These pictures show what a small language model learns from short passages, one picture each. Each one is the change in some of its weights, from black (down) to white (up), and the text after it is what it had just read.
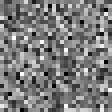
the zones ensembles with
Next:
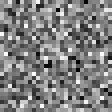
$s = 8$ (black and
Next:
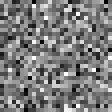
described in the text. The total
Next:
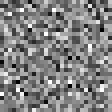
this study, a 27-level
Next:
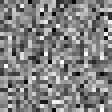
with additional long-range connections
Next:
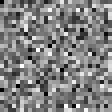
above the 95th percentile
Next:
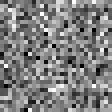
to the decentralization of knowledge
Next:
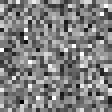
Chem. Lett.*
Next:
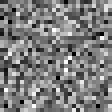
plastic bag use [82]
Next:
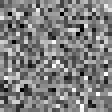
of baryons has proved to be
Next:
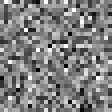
an oscilloscope. The
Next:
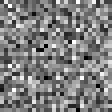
reports can be reviewed and
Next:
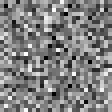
al (2016) conducted a study
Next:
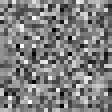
within organic vesicles. In
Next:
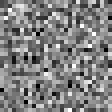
and reflection coefficients as a function of
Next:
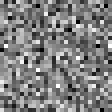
for the power signal, but not frequency and
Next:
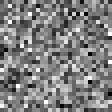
species was recorded from some
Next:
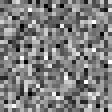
see from the definition that the support of
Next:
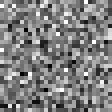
traction motors. The five
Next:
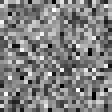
susceptibles comes from
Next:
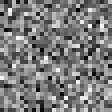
approach is used by academics for a
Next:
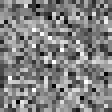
the coherence properties are optimum
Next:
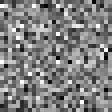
volume m ³ W Work
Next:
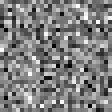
elements like group 4 transition metals.
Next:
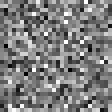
5-6%, in the food
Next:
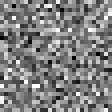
counterintuitive and
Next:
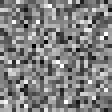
*p*-values computed based on
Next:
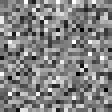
*Recent Advances in
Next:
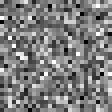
The Proportional Resonant
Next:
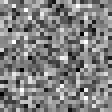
UAVs as modern
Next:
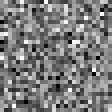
(8), it can be shown that
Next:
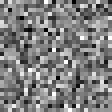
validating the effectiveness of
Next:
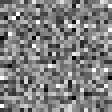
given the results of previous measurements, and
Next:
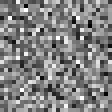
our lives very rapidly and
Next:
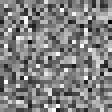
thus assume perfect state preparation
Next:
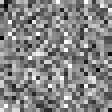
food culture, food
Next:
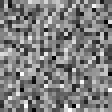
in the dye and induces the
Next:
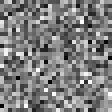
Ambleside, Lake
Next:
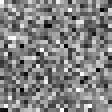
\eta _{k}$ of each disk
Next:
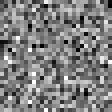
the square of order parameters. However,
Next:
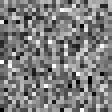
Three decades later, in a
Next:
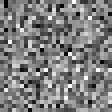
have plans to become a standards
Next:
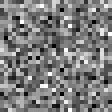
the theory has exceeded its
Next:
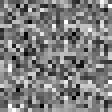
the above. The combination of the
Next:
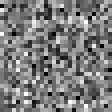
Algeria E-mail:
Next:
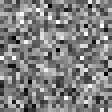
precise. The first observational
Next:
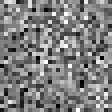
fed to statistical software
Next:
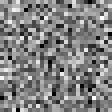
In recent years, power transactions
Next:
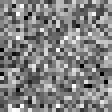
variation in the current reference The experiment
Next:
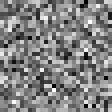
10. Vagbhata,
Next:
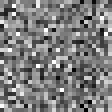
access to powerful machine learning
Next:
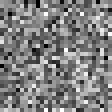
the predicted soil property.
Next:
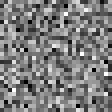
and three units for another 20%
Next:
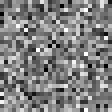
Evolution of the point-contact
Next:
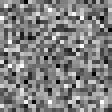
of GSA algorithm for IEEE
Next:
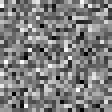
The MSCA are valued
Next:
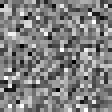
$\sim22\%$ of the time.
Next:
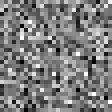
shredded. The steps are
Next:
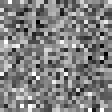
multiplication by any $z \in
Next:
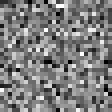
S8: Gating strategy for
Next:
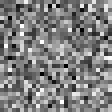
into the current state of neonatal
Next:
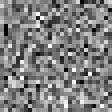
have been assumed to follow the pattern of
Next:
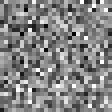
this class of solvent which adhere to
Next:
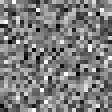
to an equational constraint described in
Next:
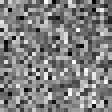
contribute effectively to emotional
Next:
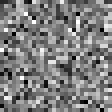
research interests are public health and
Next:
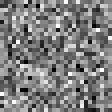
Be X-ray binaries
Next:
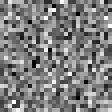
in PPDs similar to the
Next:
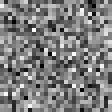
is obviously not possible to study it in
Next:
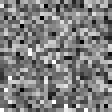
the Haldane and the dimer
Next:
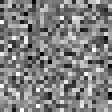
under way. %%%% Conclusion
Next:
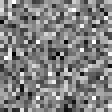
, were obtained from the plots of
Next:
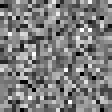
Tbilisi's surroundings are
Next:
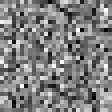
can make providers and users to
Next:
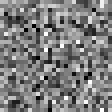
to operate under different identities.
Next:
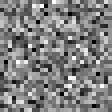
viewership of their videos,
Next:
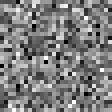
model)} The effect of the Black
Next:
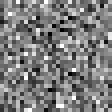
2014; Neumann et al.
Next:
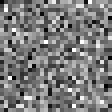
ICWL updates weights
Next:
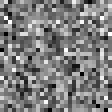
the reward on this channel is
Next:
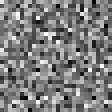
as an input for stellar
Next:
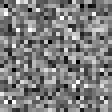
varying difficulty levels:
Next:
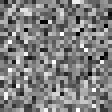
referring to secctions, %
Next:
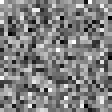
ICP publishes price
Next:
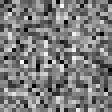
pressing problems for sustainable
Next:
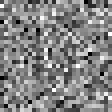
to the particular critical role that some
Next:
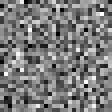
Learning the patterns of different
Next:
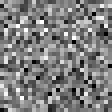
strategy must be adaptive as
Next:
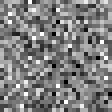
Panel (a): The figure
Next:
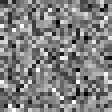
increasing the number of forms of
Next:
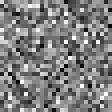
survival rate of competent
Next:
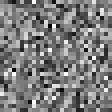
is presented in Table 2.
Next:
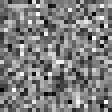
associated environmental threats must be
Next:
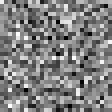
EOM Final} in this
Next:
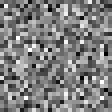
time (see Fig. 1). Our
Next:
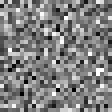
the amplitudes describing the state of the
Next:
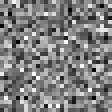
neighbors $N_{nn}$.
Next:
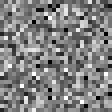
time $t_{\rm obs}$
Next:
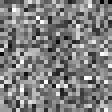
which makes IoT information useful and
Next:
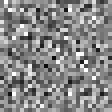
quotient modulo~
